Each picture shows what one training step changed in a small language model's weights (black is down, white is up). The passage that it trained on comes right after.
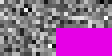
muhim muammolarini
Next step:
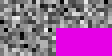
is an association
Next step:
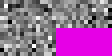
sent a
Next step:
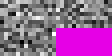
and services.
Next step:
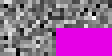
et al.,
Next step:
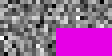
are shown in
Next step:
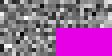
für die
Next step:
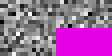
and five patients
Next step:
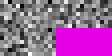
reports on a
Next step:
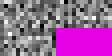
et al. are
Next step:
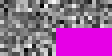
some time with
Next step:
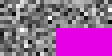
field theory.
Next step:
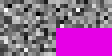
data shows that
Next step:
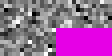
3 Presentation
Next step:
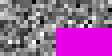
yang lebih
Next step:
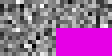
sample stand out.
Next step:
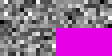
as suggested
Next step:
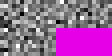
that I've
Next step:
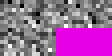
PM —
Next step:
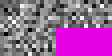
simulate energy
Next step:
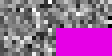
LMS ein
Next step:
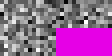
fractal method
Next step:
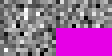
Moon et
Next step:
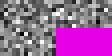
especially for
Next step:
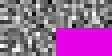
partner with the
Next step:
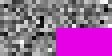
respuesta de
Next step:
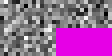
study seeks
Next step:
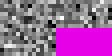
manter a
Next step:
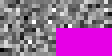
as larval
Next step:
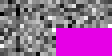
Esa propia
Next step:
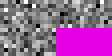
substances, which
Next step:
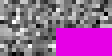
skills with the focus
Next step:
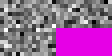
a priori
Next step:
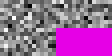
de mayor
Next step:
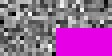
and even national
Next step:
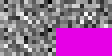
health issue
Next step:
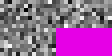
a linear
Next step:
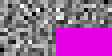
and behave in
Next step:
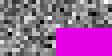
account the observed
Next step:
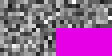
can help to control
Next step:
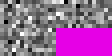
to characterise the
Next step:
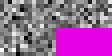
be found online
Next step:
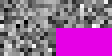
Finance and
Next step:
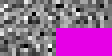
Hence, the
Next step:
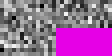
or speaker
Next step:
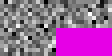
. اذ
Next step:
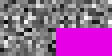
clear that in the
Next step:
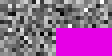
the concept,
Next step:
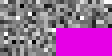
for the model
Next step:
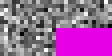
possibility of a
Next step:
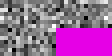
Juan Manuel
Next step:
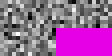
traditionally used
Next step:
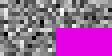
perspectiva de
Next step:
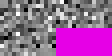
in a first analysis
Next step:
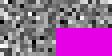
in the effective
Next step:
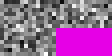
different nature. It
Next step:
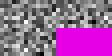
clear potential for
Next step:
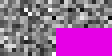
kelib media
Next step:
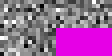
comparison of the
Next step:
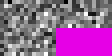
3. The main
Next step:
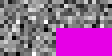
are always
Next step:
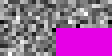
with Down
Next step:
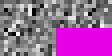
by mutation
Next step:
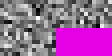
situated at a
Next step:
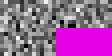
Após a
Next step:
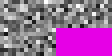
propósito de
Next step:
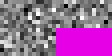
insonning ijtimoiy
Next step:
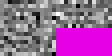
to a different
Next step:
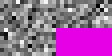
refusé de
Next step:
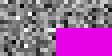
for the possible
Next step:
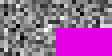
organization, a
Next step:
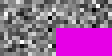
than once in
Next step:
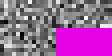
havia um
